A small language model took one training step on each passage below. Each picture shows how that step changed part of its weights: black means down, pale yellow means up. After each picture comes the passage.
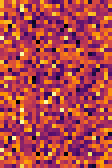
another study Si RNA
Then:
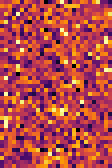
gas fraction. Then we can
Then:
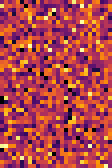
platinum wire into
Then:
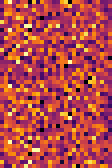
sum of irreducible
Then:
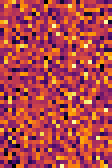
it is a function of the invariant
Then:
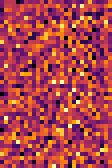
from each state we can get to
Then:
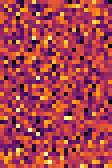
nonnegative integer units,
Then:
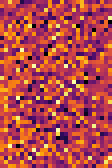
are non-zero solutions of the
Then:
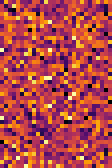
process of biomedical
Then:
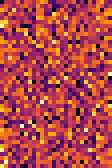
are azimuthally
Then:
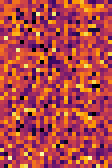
more general model derived from the
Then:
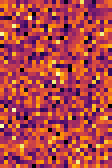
this study can make a request
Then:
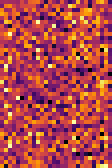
the face of the hill
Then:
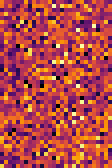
``almost'' a weak
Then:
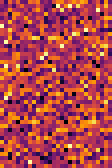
my life. But
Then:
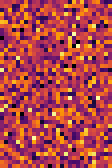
possible to identify critical points along
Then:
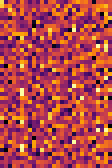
done a research on 'An
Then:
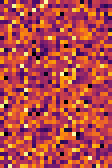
delamination of the
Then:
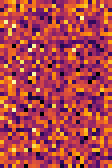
Heads of Department was
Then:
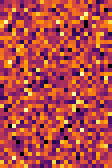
the Fundamental Theorem of
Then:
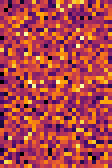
infected as of today
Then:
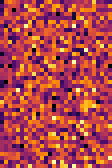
of Indian origin, while
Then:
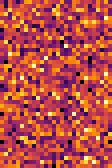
In recent years, a number of
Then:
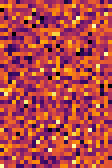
cosmological fits to
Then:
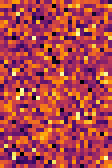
quite distinct. In
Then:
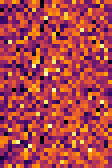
[attorneys] often
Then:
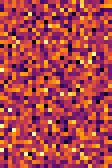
main reason is that the test set
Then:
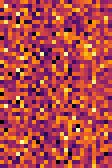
each wavelength fixed to the
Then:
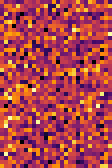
be rewritten as
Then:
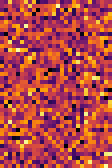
addition, with a WDS
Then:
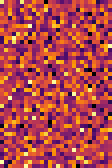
see it as a social process of
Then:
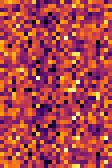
molecular biology with
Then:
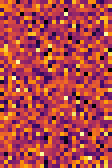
recommendations from the
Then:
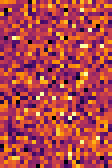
identified by choosing a coefficient
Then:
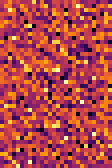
prescription as explained in
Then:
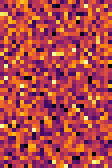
$\adm {\mathfrak q}$
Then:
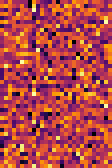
management team. In our case
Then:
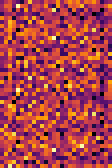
e externos)
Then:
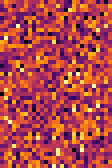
put into a form similar to
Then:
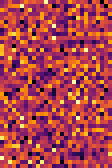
symptoms of
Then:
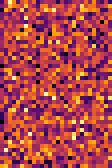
co-opting forces of
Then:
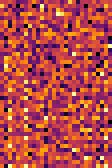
across the surface of the chip
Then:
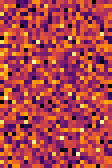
one can find simultaneous
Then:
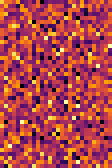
were not masked with the
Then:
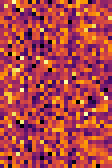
single source model. It indicates
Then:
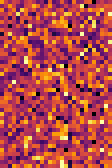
waves studied here. These
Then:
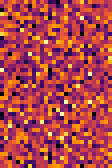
Chern number may be seen in
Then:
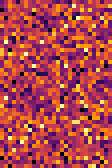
to control the amount of time
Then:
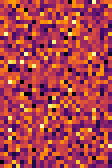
feel ringing in the
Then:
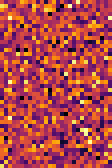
such as the bonding and
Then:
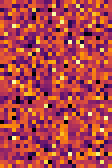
children receive after primary
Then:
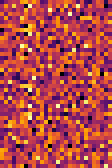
\mathbb{Q}$, this
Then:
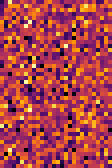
class of smooth projective complex
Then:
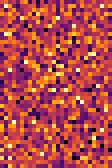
master equation. However, the
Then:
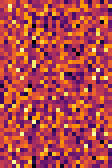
the sources of our interest in
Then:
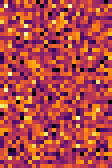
diagram commutes, and hence the
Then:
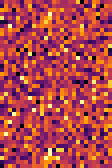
are poorly known. We
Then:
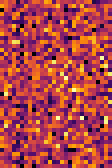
or brain can directly impact
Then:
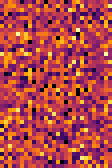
can be concluded that the
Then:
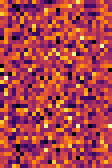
of such approximation type represents small
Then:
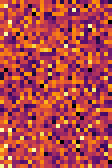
syngas cleaning and
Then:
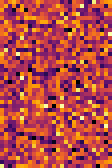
an ending, but a
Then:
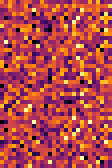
to assign some kind of
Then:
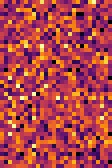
Ameyo Stella
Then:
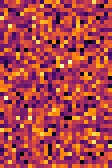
such as loyal,
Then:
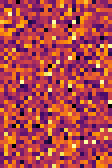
the nuclei are not
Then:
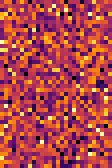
square error (LMS update
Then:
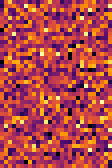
and usage of generic
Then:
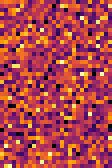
Proposition 4.2 by induction
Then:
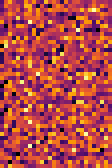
of high-density gas is
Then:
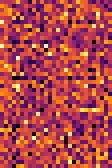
monoidal model category which either has a
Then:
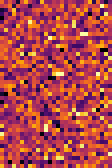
happen if $x$
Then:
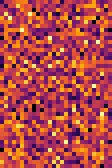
of priority 5 pm
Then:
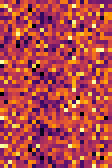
existing VO tools to
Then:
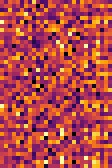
2019, their system reaches a
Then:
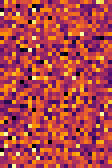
can spontaneously decay
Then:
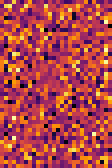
the targets for this study.
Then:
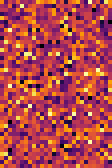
sum of a prime number and
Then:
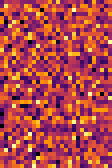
isoelectron of
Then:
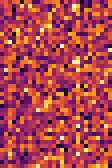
Nigeria. It
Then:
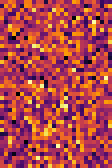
presently. They are willing
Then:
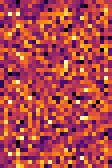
the $m$-signature of
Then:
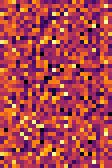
experiment was carried out in the
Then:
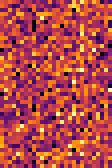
in rainy conditions,''
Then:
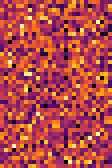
the greatest advantage
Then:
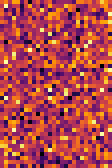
VHMPID is based
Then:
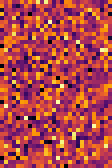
This symmetry condition must then hold
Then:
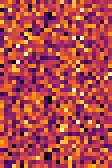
investigation of social experiences
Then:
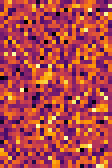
and larger. It is worth
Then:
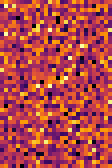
also provides a unique focus on the
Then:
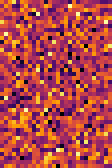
it works at this iteration.
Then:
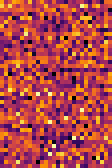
up. Once the HD
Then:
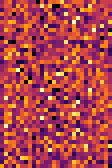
in $\lspace rp$.
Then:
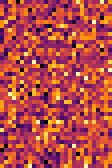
of mass. According to
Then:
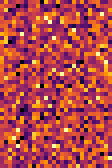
a **biodiesel
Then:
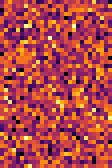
of an investment asset
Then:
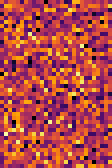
be the vector space of bounded linear
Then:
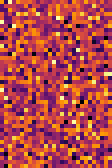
give the most joyful
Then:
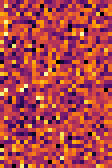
correctness will be proved.
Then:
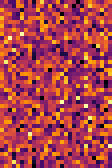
DLKT models in
